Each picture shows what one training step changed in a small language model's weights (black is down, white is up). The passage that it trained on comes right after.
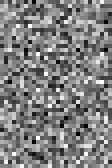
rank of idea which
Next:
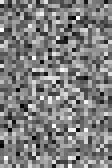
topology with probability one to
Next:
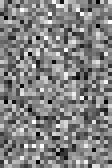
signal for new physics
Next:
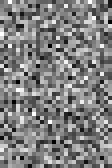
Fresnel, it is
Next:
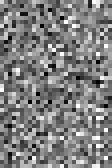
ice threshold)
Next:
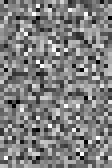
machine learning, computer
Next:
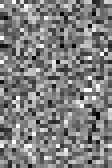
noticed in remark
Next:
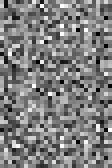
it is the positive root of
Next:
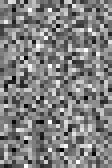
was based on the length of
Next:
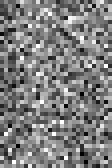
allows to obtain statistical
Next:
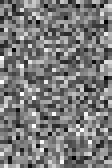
better, they need to
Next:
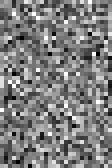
positive and hopeful
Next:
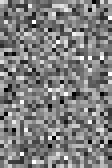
of MICP to
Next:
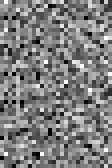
Universidade de
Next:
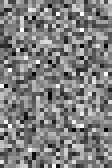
attributes, respectively.
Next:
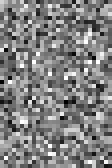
states are coupled and
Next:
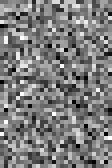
We have examined the
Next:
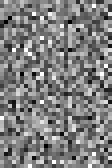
Pb) levels using standard
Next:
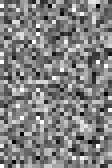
operator, Jacobi
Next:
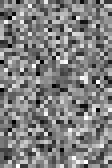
to the differential equation:
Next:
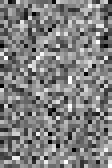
a big enigma at present
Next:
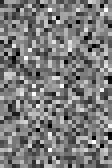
Would you like
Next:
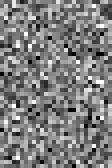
statement regarding the
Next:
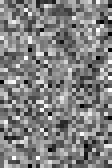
the limit of non abelian
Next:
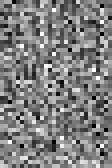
to be modified so that
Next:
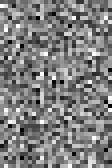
6) Adjust
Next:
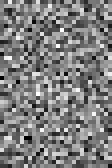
as follows from Magnus
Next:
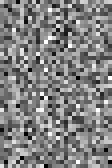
index $k$ such that
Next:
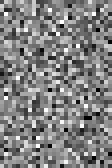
results are shown in Figure 10,
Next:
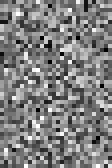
row as the first one,
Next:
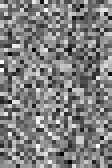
a subbase for a
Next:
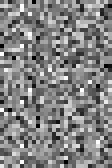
with disabilities, and
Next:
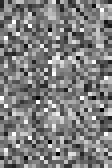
the researchers and
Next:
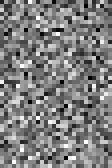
and \eqref{01} implies
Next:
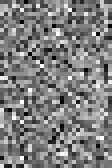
with the keratin in
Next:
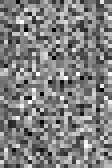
by the invariance theorem
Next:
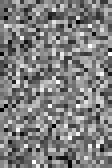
(Node 11) can
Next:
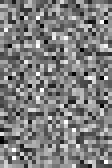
one can deduce a
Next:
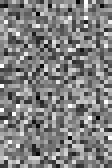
as the electric term and the
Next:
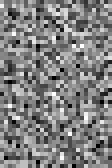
for which the following conditions are
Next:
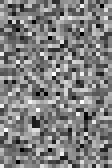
of the electrical properties of
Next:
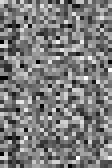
in the literature has
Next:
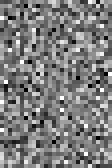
| HFRPA |
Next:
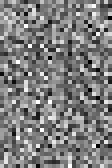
the State, as well as
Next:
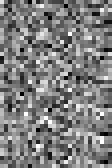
right ore set cm
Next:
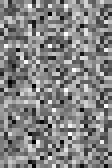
canonical and because the
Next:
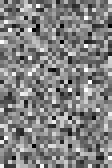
and C. Ballif,
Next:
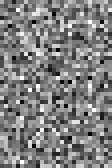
Haldane phase.
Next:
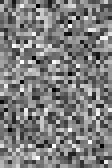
determined? Quality control
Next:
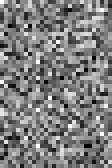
in particle size of fire
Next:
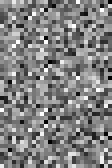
unlikely to be used
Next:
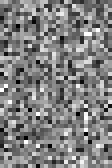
that in all the systems,
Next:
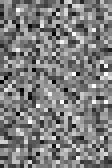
by diffuse dark
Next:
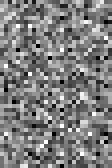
the key ideas of
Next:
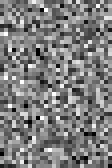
which is quite obvious.
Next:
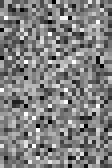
possibility of dynamical
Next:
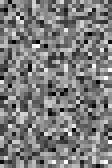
unknown disturbance
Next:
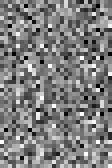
the minimum BAS was
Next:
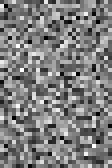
results for 6 slices of
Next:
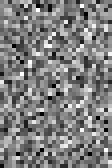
with~$1$ as having
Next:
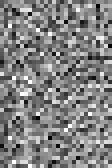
and two rolls, these
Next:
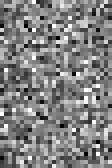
inductor topology may
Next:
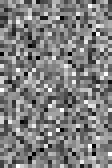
45 d storage
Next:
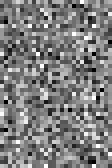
or stop or can't
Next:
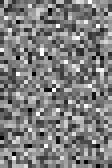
logical cluster
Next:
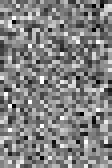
clustering the elements
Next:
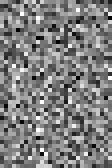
length $k$}. If
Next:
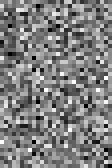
is established for
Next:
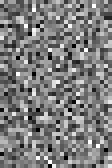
lower segment processes
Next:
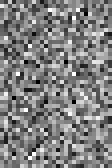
the counterpart is the
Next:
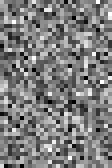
not. The authors are
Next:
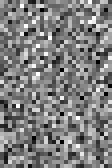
observed to switch
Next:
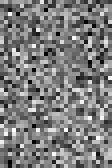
precisely what it
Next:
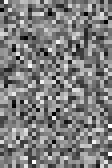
by Proposition 4.2
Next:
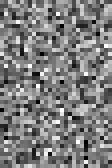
that the beam formulation
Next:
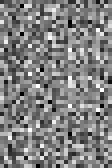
the softening of the
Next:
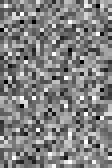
from aqueous solutions].
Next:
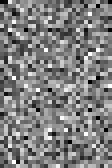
this point, it is important to
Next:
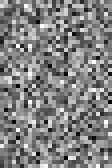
$z$, and by taking
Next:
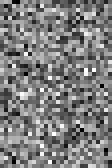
in mind that $Q$
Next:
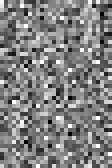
a {\it plane graph}
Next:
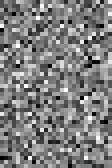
bone recycling using
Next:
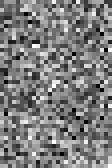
that they have no known
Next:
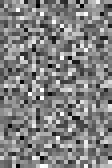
models. The column
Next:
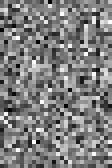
the direct optical transition
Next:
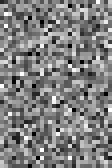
7. Harris
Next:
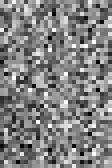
into semantic communication
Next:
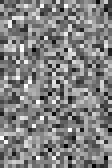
ring. Consider
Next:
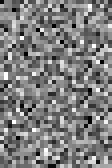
O'Connell considered the
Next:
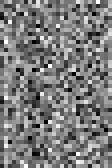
ductile cracks
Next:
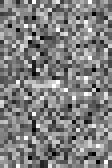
be lost: VaR
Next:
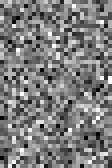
Let $\tG$ be an
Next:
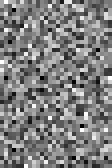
indicates the differences in the
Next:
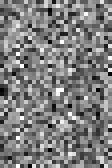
Combinatorial Proof
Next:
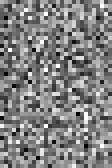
such that the algebras
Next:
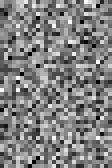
0$. Suppose that
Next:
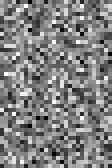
and colimits. As
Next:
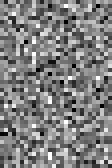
Hence, drop level should
